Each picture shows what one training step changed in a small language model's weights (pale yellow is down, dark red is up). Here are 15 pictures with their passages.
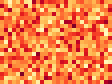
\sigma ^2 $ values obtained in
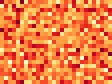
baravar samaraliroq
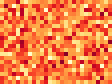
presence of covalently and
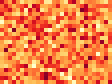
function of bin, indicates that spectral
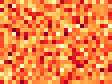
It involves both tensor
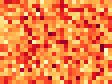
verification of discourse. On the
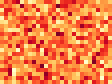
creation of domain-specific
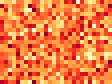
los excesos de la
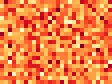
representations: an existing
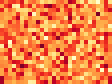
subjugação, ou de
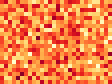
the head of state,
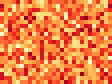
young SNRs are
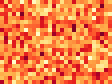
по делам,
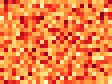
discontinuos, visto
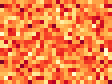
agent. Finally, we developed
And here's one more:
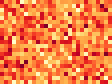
examining the mean square
